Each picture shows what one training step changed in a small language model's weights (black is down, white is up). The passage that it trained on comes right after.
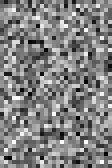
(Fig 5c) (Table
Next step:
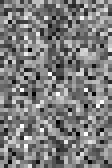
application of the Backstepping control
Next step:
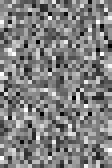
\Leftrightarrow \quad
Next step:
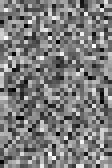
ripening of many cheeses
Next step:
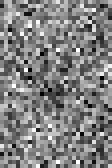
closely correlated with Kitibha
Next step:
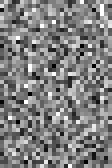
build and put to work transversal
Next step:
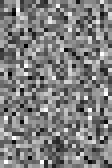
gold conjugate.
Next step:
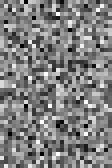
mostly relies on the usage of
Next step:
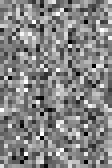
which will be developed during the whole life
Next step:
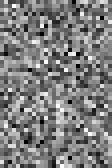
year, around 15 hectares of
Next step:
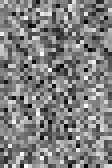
to face the future challenge of rural
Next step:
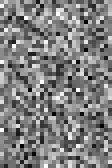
to predict the change in the market.
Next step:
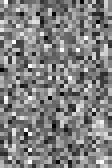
identified among both cohort characteristics were
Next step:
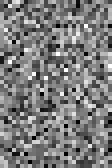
Edition*.. British
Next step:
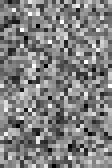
desire for a fairer,
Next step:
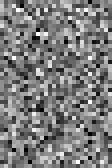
that sowing on 1st November
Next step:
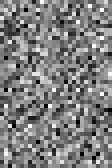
and - iv) code of professional
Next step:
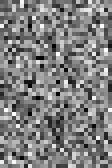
different driving actions such as stopping
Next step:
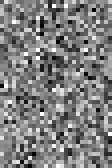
the data collection for the study respectively.
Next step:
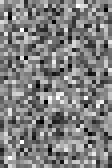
muscle on the posterior rectal
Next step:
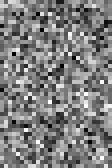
way to leverage the significant gas infrastructure
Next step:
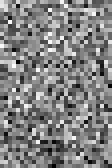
a single type of script and
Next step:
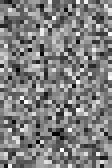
210 Valence, emotional change
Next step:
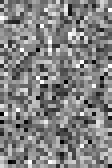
were evaluated for ESBL and
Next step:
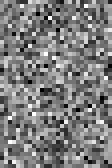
predicted theoretically. Though
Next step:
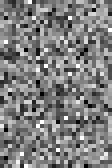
hand, there is a need of modern
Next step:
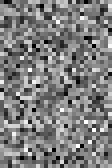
Flavourings, Processing
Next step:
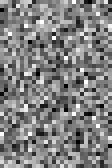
challenging since ENVISION services
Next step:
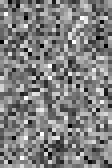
beaker to create sugar
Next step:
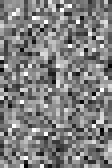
have. So that we can identify potential
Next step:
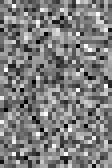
education, parent’s income.
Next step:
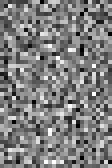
workplace: Construct definition and
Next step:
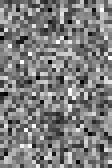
found a particular ground for producing customized
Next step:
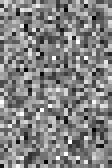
and Continuous Evaluation 5.
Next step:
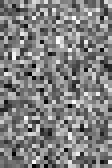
of the two forms of chromium,
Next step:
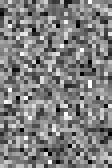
discrete-event simulation model is
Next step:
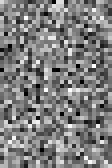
brings in customers but also builds
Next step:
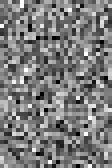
as the gaps—into opportunities.
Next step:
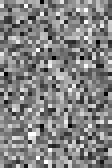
of milk was performed in
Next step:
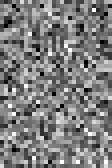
however, demonstrate good average coherence
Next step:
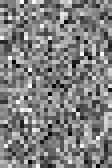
10 Multicollinearity does
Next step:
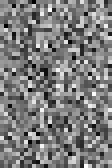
copy operates. To this
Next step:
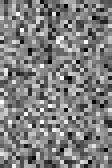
and the third factor is the best area
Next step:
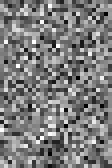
both the government and non-government
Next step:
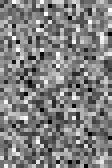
high electrical conductivity. Both the electrical
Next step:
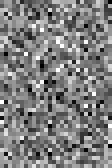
by the value of the object function f
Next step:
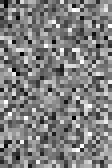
crystallisation eNRTL:
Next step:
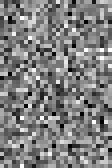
design can be found in Appendix
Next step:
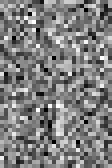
MSMEs, the situation in
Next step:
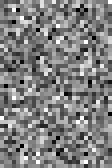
the NNLO real-virtual
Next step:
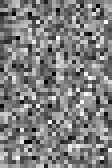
behind in corporate ladder
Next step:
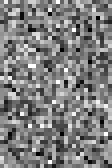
as power, refrigeration,
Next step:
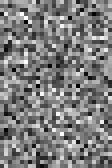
high level of administrative efficiency, develop
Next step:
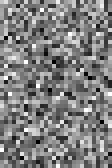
binary format is restored after applying a
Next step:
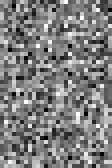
governments since her independent in 1960.
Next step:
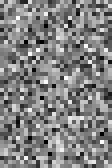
of 2 formulations in liquid form. The
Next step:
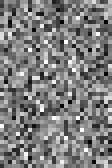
are according to Table 2. As shown
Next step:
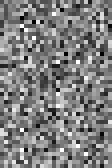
of their bad attitude towards green
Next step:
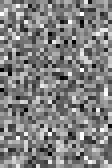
neighbor cells If not possible, apply
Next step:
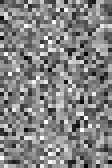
of critical evaluation and synthesis of the
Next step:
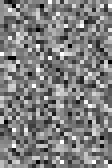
7Es, which got
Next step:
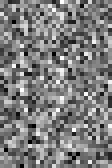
LL Alicante - Two
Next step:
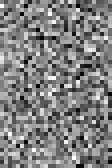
that sea level fluctuated between
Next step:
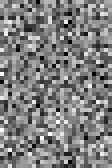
and sustained visibility across stakeholder
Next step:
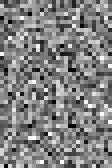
cost curve, which can be further added
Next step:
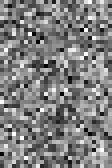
being considered clean and less impactful on
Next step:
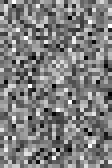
energy consumption trends. Given the dynamic nature
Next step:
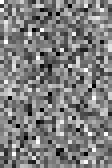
Factors Influencing the Success
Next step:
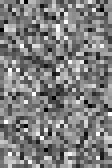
write down on a note card
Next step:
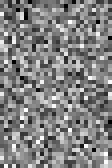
of data [16]. With the data
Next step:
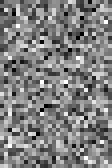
additions of phosphate glasses have
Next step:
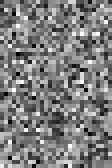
react with phosphate producing
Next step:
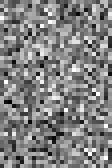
them (Sun and Moon)
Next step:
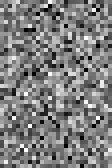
who pays them better. Another important
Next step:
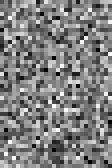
thermal management in small-scale, distributed
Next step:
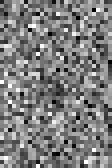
critical rare earth materials which might further
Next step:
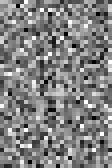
from brief deployment periods is limited by the
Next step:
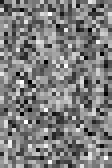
effect with antibiotherapy.
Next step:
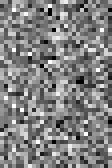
articles in the ACM Digital
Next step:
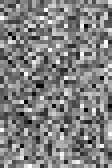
Bistrica Village and
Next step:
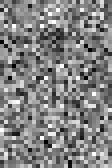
understand the drivers and processes of climate
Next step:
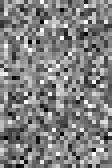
findings, policymakers should design and implement
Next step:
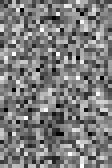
all sources were appropriately credited.
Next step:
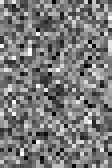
constant ■ Penetration
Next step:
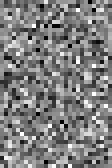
principles, backed up by experimental
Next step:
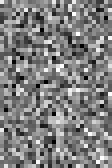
in order to raise the growth in
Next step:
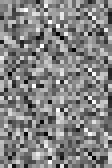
related to Spondweni virus
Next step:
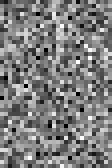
secondary school level, as it helps learners
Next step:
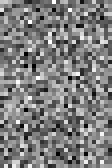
of the technical control probes located on
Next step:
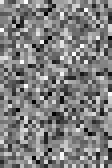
Nayagarh District
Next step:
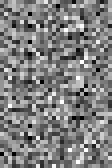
OF THE CONFERENCE January
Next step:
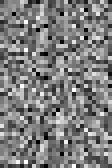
studies Biosynthesized
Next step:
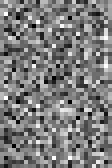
formation, education, training,
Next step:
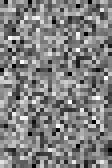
al., 2013) making them more
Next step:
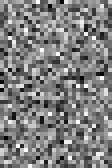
Valuation Model, Residual
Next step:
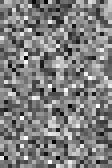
on data available in the literature,
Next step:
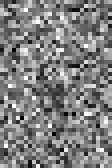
predicted non-PASC group,
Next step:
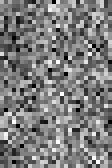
serving capabilities. Problems in
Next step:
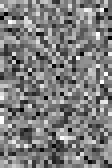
severe pallor, per
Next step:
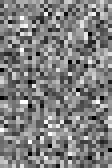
are very limited and don't be able
